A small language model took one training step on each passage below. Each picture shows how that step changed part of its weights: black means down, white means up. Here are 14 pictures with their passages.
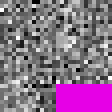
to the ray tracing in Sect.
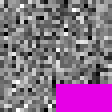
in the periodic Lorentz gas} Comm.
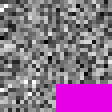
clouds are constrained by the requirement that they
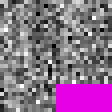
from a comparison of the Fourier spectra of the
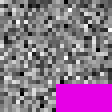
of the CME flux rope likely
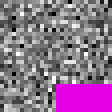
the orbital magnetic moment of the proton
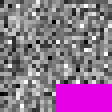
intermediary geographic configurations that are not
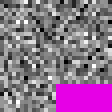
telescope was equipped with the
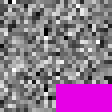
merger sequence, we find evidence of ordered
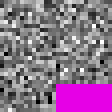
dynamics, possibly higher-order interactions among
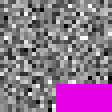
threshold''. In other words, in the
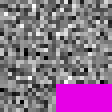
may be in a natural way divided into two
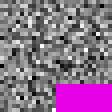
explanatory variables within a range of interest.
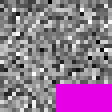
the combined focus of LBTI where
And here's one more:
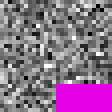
to staggered fermions. \item
